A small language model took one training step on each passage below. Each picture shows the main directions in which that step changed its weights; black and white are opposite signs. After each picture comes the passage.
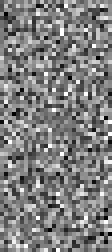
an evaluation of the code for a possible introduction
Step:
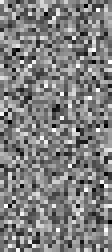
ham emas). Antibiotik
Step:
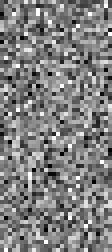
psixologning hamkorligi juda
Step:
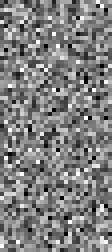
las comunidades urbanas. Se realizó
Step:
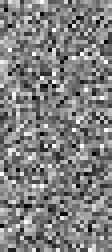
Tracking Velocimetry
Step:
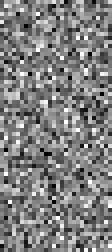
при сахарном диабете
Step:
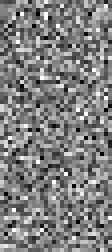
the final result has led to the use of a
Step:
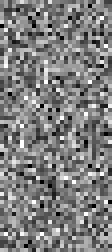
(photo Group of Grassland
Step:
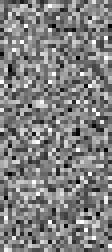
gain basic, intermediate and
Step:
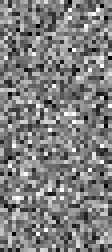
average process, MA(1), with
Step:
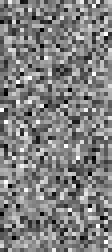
- Lower Secondary Education level 8
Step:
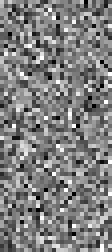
channel coefficients of the
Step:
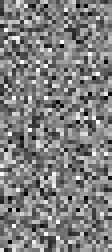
vesicular drug delivery system for
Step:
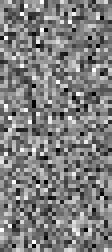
oder in Salzlake; Mehl,
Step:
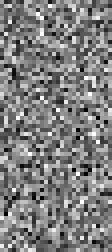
Residuos Municipales e
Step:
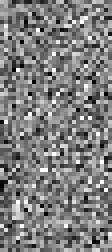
millimeters, and the average monthly
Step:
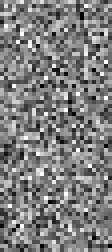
que nenhum organismo incruste
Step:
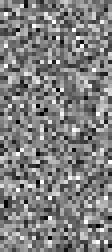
of the interval [h]. The peak
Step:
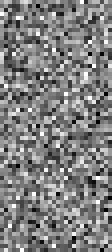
Mean SD 2 I know what I should
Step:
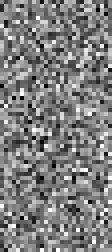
as southern Spain, where intense
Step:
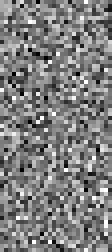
water temperature and flow rate fluctuations were
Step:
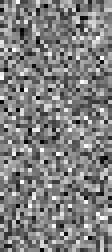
groups underscores the need for timely
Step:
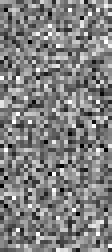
that “inertiality” should represent the
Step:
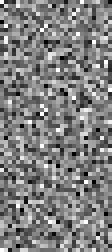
1990, avec des écarts
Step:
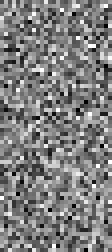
the KSA needed by employees to
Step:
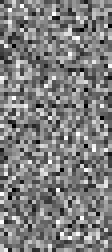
a carbon composite can be used to monitor
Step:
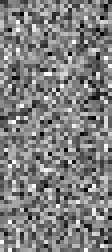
exercises was the main interest, their
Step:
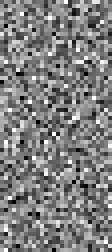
encapsulant adhesion to
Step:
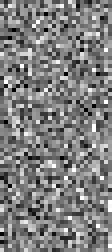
reading only. This may older people
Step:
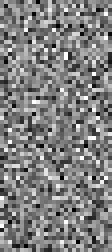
teoritis, tetapi
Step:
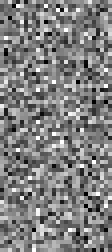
is more common. Many people believe that
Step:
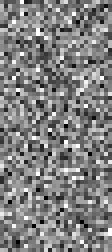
provide highly accurate measurements with
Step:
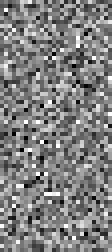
syndrome with shock and without shock
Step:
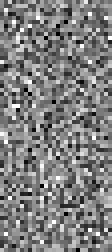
such as *Tenebrio molitor*
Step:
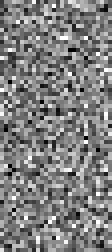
yaşları ile okul
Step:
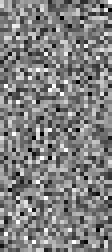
the use of ensemble and collective performance
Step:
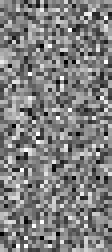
With the advent of the last world economic
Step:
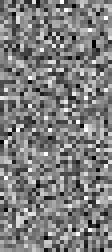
with the 4 cluster level reported.
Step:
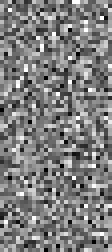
were listed under energy sector. Out of which
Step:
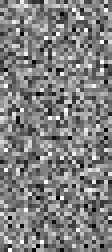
Ratio method, existing in sampling
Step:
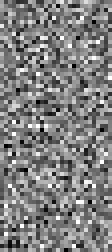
of environmental and social consequences that cannot
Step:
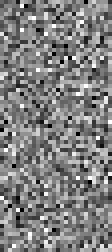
of Buenos Aires, Global
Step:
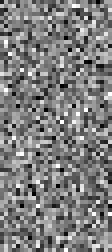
Keywords with Three or More
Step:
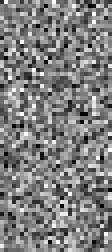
politik internasional, militer dan
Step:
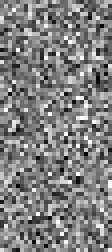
ACYSTIDEA Guiart,
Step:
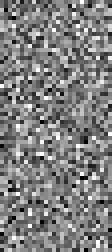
the natural environment leading to declining
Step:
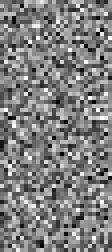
a predictor of graft, maternal
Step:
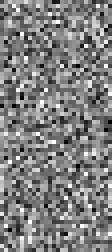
society and is a prerequisite for
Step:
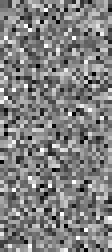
design based on objects and requirements, but contain very
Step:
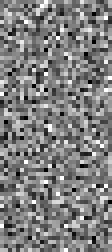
in their networks, whether these connections
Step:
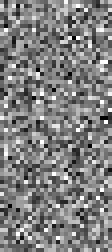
- Podadora de altura
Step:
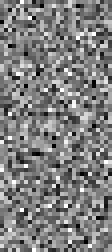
raw materials, biobased or other)
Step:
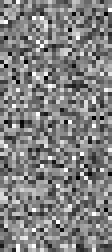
маълумотига кўра,
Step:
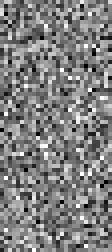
Software - Va : Validation -
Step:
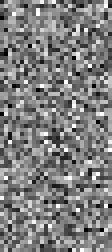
ilmning boshlang'ich
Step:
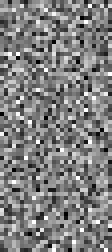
have neurologic complications
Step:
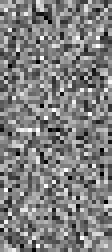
bacteria have led to a search for
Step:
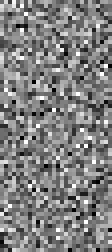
personas están bajo la lupa
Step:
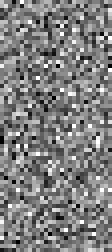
for the first (bachelor's) level
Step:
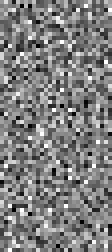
NH₂ deformation was observed at 1650
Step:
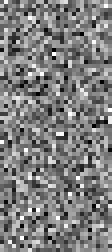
se suelen excluir por completo
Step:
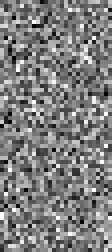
countries like Pakistan [12]. The
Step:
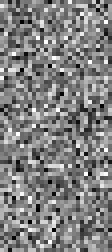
Figure 4: a) Kerr micrograph
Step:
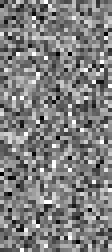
*Eur J Pediatr*
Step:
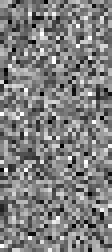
nettement améliorée
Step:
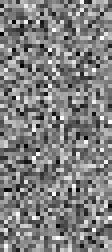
emissions The deposition of ash on
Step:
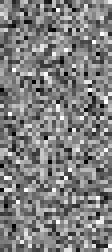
cure with the least amount of
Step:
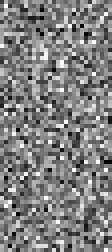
dan faktor pencetus. Pola
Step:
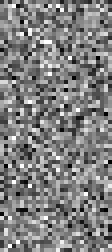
is the same as the order of decrease in
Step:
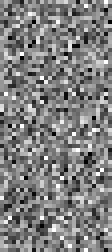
- Özada, A. ve
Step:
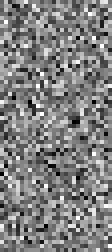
сравнительному анализу разных
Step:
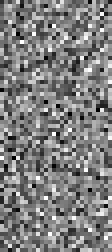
fanlararo aloqadorlik
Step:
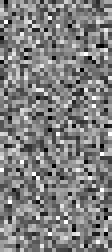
completeness and quality of information on the
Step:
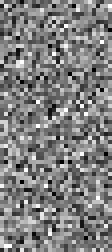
regions across Europe (Alloza et
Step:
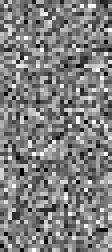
situational interest where students are influenced by different
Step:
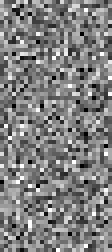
tema proposto neste artigo.
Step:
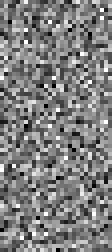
biometric technologies, voice
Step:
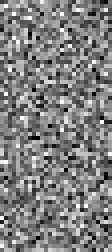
самореализации личности
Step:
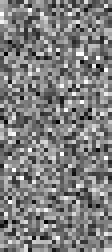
imkoniyati cheklangan
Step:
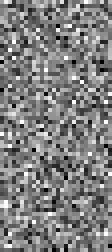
concluded in a study conducted on 90
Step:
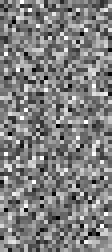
en donde se les enseña el
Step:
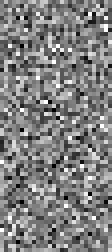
M. FEATURES AND
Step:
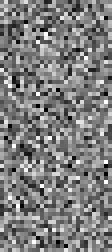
reactions of this drug with high safety
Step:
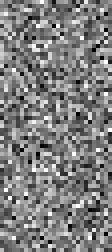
moddiy zahiralarning harakati
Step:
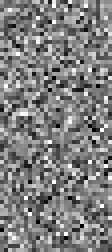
Absorption Spectrophotometer
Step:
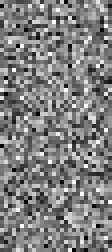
питанням земельної
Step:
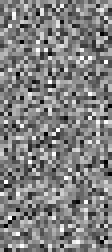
F test. Results and Discussion
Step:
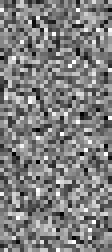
to Le Dinh et al (2018), using
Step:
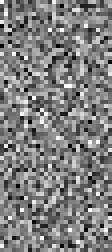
classical tetrazine “Pinner
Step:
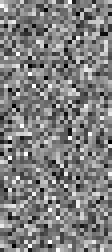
T-Student P-Value
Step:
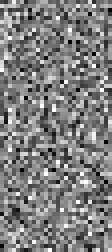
te atrapalhou ao usar o
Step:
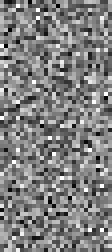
to the broader context affecting
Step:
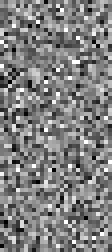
or half of the total population are
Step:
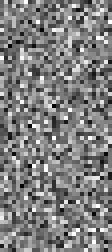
dimensions of my primary text.
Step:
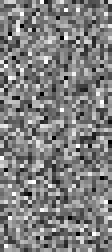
históricas sobre Pizarro*. 2008.
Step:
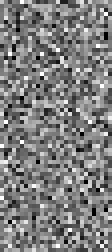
geological impacts, 6. monitor
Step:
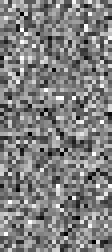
або іншу вигоду.
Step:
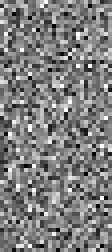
Punjab, Pakistan.
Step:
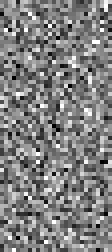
contributions of the four observed variables to
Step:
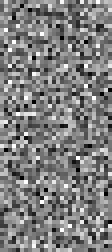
der Zwecke in den drei
